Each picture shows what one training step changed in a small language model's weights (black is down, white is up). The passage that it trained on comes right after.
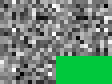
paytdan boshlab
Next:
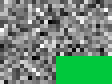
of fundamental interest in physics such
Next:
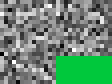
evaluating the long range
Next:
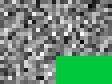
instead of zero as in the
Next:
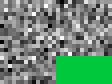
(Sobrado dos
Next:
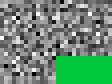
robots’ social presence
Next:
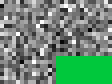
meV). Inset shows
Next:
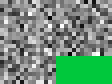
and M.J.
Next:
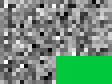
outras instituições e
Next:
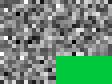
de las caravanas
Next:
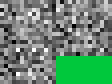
la Jieț 1 care
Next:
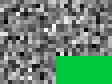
method, block-matching
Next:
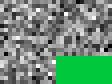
with $i \neq
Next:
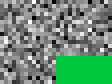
the joint entropy for this
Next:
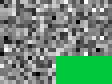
shu yili Allen
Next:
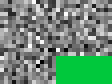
of high performance visualization program
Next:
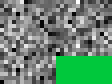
русском языке
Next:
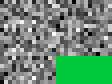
the action in the extended space
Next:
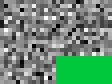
buyuk shoir va
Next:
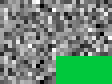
two modes is experimentally evaluated
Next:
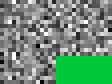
te zijn in het
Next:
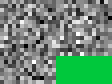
the pattern changes. This
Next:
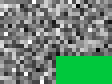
in preparation).
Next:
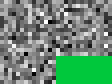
of the continuum background,
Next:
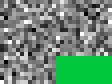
$\beta-$equilibrium due
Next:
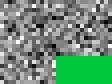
que apresentem menor
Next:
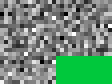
kelgan. Ularning
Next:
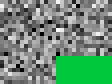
referentes a um projeto
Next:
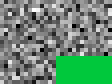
may produce tables that do
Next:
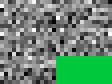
em seu livro
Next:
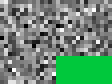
*Annals of
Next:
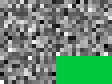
On the other hand,
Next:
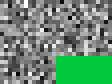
temperature. \textbf{The
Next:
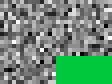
to the engraver
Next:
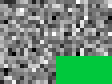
(diciembre de
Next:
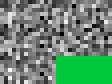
ва Халқаро
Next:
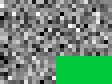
presencia de estos
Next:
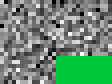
to be accepted.
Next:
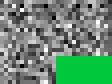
Governa, F.,
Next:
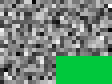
fosfato y
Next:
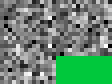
na operacionalização
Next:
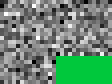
Perspective on
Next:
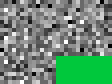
при использовании
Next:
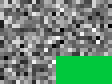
estimated using solutions ($f$)
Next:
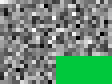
operatsiyalari, bank
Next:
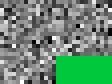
з оцінкою
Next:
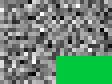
the rotation axis, the signal
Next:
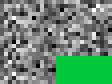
the angles between the
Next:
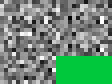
small number of iterations,
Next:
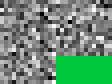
патології з
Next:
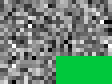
of the pixel address rather
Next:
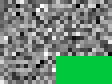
is conducted between power,
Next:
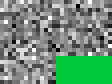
the receiver's
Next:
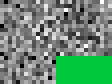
yapılan istişâre
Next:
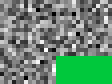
initial bunch of particles
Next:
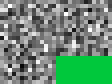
are separated by a distance
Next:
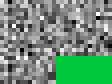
the MARC.
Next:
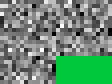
means in expressing the
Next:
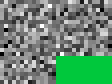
Large Magellanic
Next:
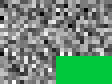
in Children.
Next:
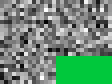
deluso per quanto
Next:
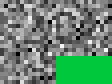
cannot produce these effects: assuming
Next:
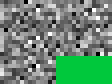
dibantu dengan
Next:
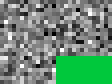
not be reliably detected in
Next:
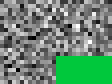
is monotone and therefore
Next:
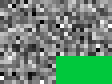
Visualization and
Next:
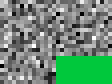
lado se observa que
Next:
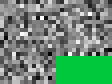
that putative limits on
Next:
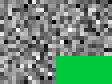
by groups of articles
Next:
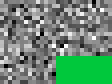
In order to confront
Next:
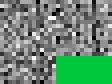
Valid alternatives conceived
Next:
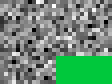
consolidados para
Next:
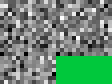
a $\bk$-dependent
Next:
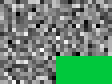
energy drain,
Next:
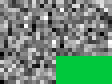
dos projetos,
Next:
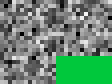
ermutigend zu
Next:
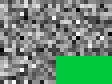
functions. This includes information about
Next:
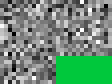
the perovskite
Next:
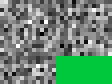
sum of the three lowest
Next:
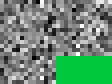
защиты прав,
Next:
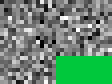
juga memberikan
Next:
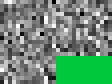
for institutionalization of
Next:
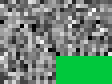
of a Scots
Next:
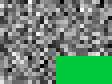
constant $\lambda$ shown in
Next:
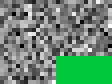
the distribution parameters and limited matrix
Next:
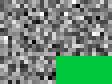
with a velocity that is independent
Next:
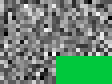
rate $R_k$
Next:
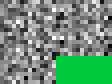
(where $\Omega$ is
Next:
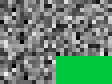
belgilar sistemasi
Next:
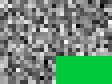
there are 2d winding
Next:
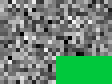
defined as all the computational basis
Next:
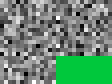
on a single target with a
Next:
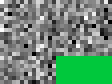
⁶ Уваров
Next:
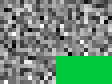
time resolution of our optical data
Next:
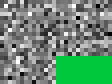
association rules.This
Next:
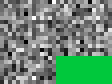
the broadening of the
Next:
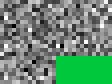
is absent in mechanically
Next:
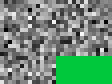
such that the datapoint
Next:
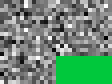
Forças Armadas
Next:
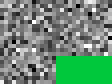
the question will arise how
